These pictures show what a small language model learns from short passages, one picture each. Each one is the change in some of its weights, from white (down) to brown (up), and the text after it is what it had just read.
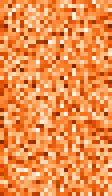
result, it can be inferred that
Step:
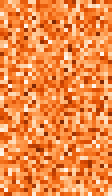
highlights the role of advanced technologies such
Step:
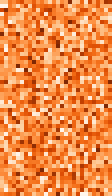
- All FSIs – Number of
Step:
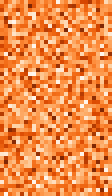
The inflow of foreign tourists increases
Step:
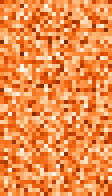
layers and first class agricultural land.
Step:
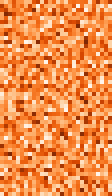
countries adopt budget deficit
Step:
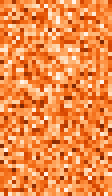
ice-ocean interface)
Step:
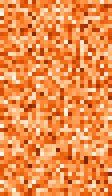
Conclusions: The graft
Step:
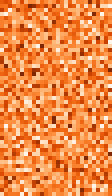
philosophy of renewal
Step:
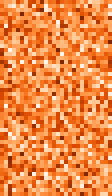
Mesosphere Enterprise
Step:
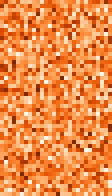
to apply “hardware” tests to
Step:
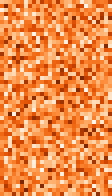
early scalp acupuncture
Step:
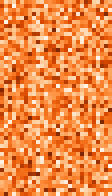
and Consumers: This can serve
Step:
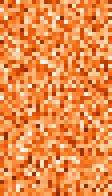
Customer retention is important when
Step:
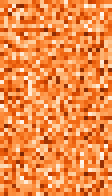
hierarchy. Several researchers
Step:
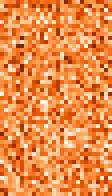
low-grade verruciform
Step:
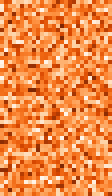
form of prostate cancer,
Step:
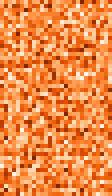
supplementary grant to the
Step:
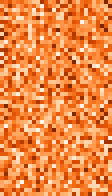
Globalization and inflation
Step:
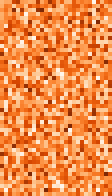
Green Entrepreneurship,
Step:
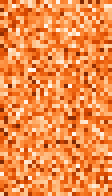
when the glowing electrode is
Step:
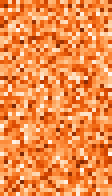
the possible maximum value detected for the
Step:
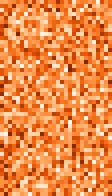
condition in which a person has lost a
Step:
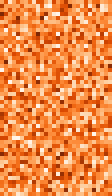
and Youtube (n
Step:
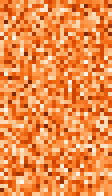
principal components. Blue:
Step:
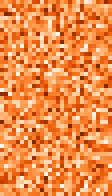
overall quality of audit services. Use
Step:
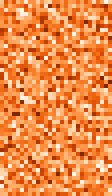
documented. In this context,
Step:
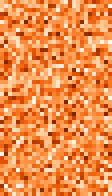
students' academic performance, so different studies were
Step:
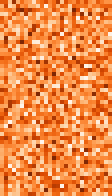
that inhibit academic and social integration and
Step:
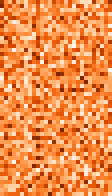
then it will not be able to make
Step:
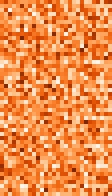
implemented digital systems that intend for control and
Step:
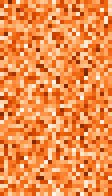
Continuous wavelet transform
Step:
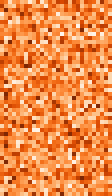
at the hydrogen production share in terms of
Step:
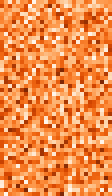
improves treatment outcomes, leading to longer
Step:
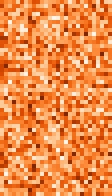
% Detergency For the determination of
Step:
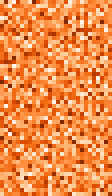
apresenta recortes do
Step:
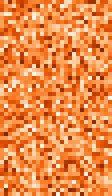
bacteria by the time factor, according
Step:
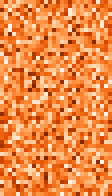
and fed selectively on
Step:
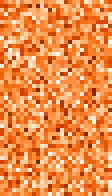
And the smaller is the fraction of
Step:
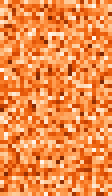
the firefly algorithm reduces the
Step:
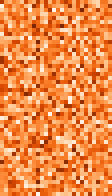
to the multi-step domain, we
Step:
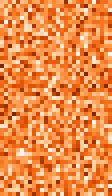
hydrogen bonded ring system.
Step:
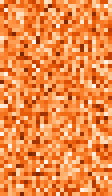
N. Zhou, N.,
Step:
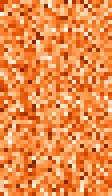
the Standard Compound Docking
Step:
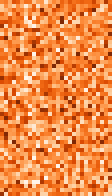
on the antiferromagnetism of
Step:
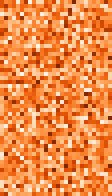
that character education is less focused on social skill
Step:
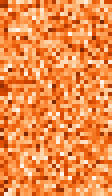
or the need for continuous improvement that the knowledge
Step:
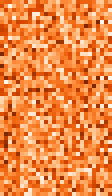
the end of the cathodic
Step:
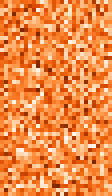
by Jhum cultivation.
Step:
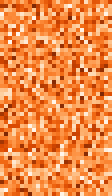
of the nitrile (II)
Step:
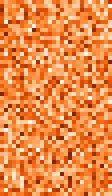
data Ensure: Malicious
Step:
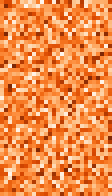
Genetic factors and predisposition to
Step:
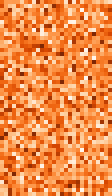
the piranha etch was not
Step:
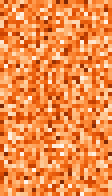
to step - (i) Iteration
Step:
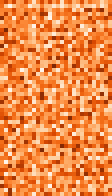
the methodological approach of terminology
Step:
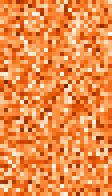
Polytechnic University of
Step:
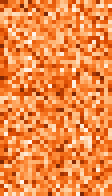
result of our effort for the standard
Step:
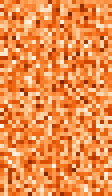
Preprocessing of data is
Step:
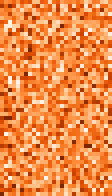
Westermann In participation with:
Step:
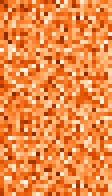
`` Calculation of the
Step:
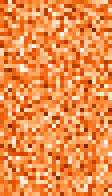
consumers through online sales. 6.
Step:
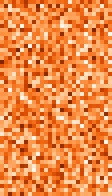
the vaginal flora of
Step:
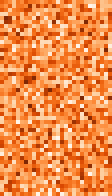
The total life of the world depends on
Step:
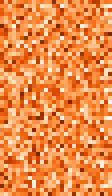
^{both} psychological and
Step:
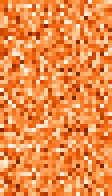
and C18 column with 250mm
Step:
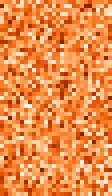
(2). Wind turbines effect
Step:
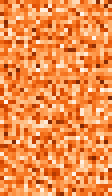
samples can be seen good impregnation
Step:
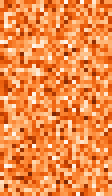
by most of physicians and adhere
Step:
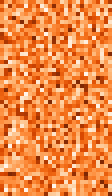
gives the best linear fit
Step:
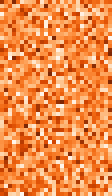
sheet dressing for partial
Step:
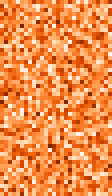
skills. Students need to develop the ability
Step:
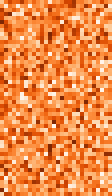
meaningful structure. The Open MEI
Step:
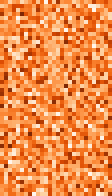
Perceived reliability refers to the extent
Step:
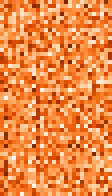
the shape of the tail. The body
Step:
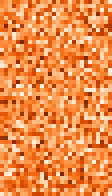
hope you enjoy reading the
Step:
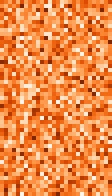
health services. At the same time, it
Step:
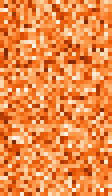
in the extremum of the second wave
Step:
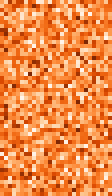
of the surgical compress.
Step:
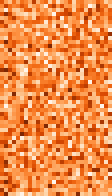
conflict resolution in the country. As a
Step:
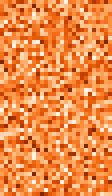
biceps (mm),
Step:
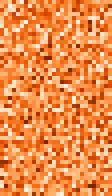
pushed patients to purchase own
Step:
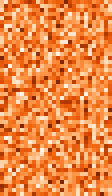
and 9 (Ch. Negra x
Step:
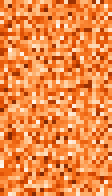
the power to rely on an
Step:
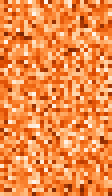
including increased efficiency, improved collaboration, and the
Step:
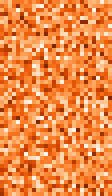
I pulled out a stalk
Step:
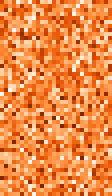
for these types of content, unique
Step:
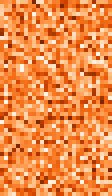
given property can be used. The new
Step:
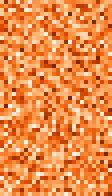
come up with some recommendations. While
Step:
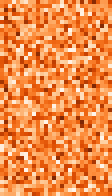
an impassable barrier with diverse
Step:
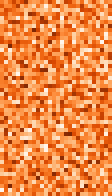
fundamentals of financial accounting,
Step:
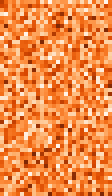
YHWH's actions will be
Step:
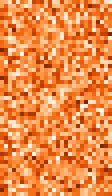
P-value 95% CI
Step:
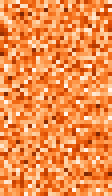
the educational challenges that transgender face.
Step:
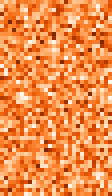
adjustment. There is a very close
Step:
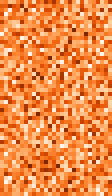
Muslim community to engage and
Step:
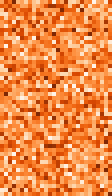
shared between target and training. Where
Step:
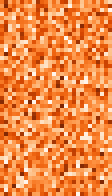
inhomogeneities. The obtained
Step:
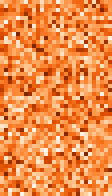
at 1M potency, the impact was
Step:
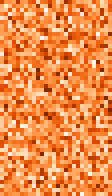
answer relates to the business domain,
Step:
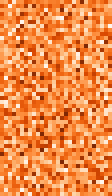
University of Córdoba,
